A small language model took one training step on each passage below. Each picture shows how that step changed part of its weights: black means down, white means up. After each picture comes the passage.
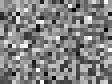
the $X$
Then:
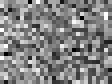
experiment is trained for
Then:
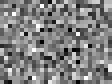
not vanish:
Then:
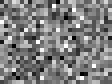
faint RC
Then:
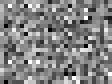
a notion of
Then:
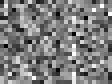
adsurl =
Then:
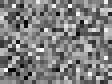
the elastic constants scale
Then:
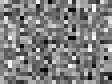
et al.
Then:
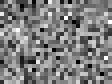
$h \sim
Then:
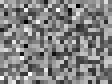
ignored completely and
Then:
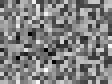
and chiral superfields
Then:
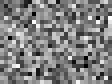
algorithms to accurately predict
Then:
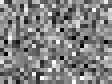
A prototype
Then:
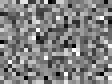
a role in view
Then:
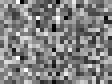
of function represents an
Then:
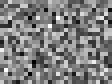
in four dimensions,
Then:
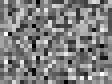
dwarfs ---
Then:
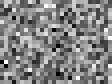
of configurations from the
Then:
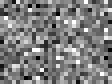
$\Lambda$ solution
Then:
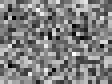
practice. We
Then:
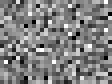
the experimental errors.
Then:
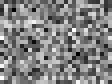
gradient expansion for
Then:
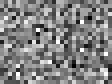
emphasize the critical
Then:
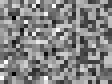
theoretical predictions for the
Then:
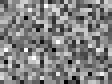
and several authors have
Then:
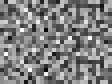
axis, using
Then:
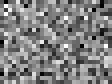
FPA centred
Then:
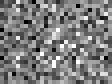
\approx \sqrt
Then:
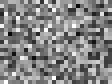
this regime,
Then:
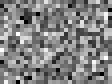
for strengthening the
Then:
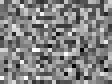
40 different experimental
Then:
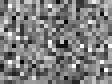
and this lower bound
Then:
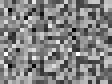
state, may
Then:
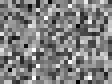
delay reference position that
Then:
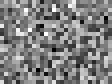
both p and n
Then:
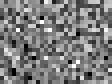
the precision of a
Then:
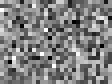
When a system becomes
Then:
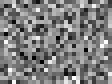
a slow dynamics when
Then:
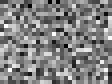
fails to capture
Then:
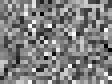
frequencies), they cannot
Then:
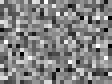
mass and to zero
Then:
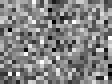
is responsible for the
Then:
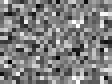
Ageron et
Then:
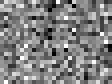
& Chong,
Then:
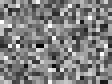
estimate the viscosity
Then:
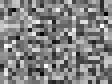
pulse repetition
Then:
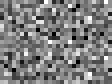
the sources will be
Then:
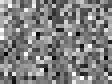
presents the results of
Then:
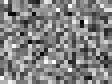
spiral galaxies from
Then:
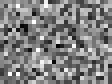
with the valence band
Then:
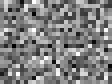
We denote the
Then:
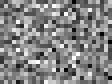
maximum reached at
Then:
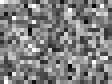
fidelity loss was
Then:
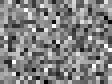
density of states that
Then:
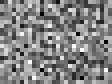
this reason, and
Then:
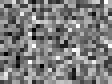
a computational time which
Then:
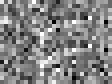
can be extracted from
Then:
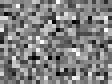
than a normal metal
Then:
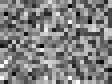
the Sun for each
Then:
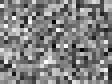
foils from
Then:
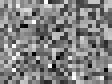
with dynamic partition
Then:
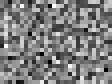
source materials.
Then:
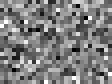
have a similar environment
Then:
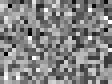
cutoff values recommended
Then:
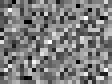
\Delta \lambda
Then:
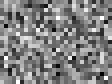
of an algorithmic
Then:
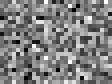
the UV pump power
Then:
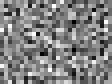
data are part of
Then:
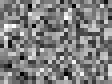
Wigner crystal
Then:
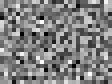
the estimate of
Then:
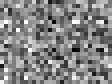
have on this
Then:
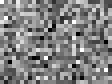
there is a
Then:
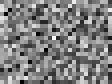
superiority of
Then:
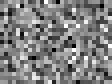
distribution, a value
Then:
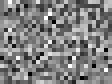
numerically by treating
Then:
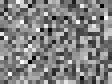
Poisson distributed random variables
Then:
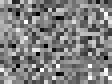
$ as well as
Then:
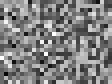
cluster robust standard
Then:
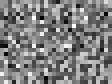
GMc the splitting
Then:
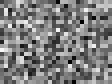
zero. This means
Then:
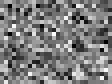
Of Engineering
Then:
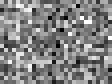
depends on the mean
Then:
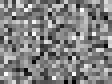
assume isotropic
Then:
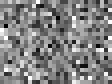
provides results on basic
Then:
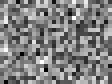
structure of the
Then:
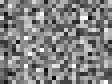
the corresponding operator $
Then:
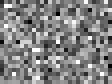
$\alpha$ affects
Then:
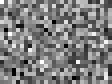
only found in two
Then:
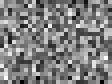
spin structure may be
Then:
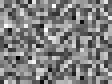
survey spectra the presence
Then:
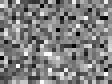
+ \rmi
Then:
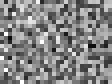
transformation. The three
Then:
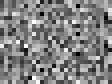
not lie on the
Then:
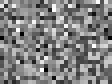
direct measurement of the
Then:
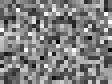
\varphi$ is
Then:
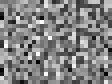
the magnetization in
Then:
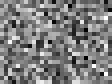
of these features to
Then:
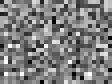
where the source
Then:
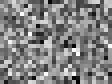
a property of the
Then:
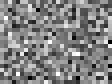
of our work we
